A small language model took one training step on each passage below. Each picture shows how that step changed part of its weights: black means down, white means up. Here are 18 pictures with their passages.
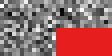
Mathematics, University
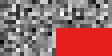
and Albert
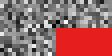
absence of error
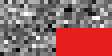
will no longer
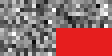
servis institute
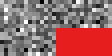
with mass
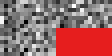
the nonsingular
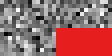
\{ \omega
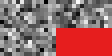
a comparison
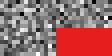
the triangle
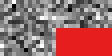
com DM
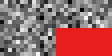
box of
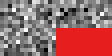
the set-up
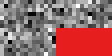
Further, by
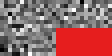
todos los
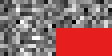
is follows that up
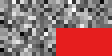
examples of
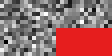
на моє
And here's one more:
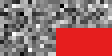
$M,$ where
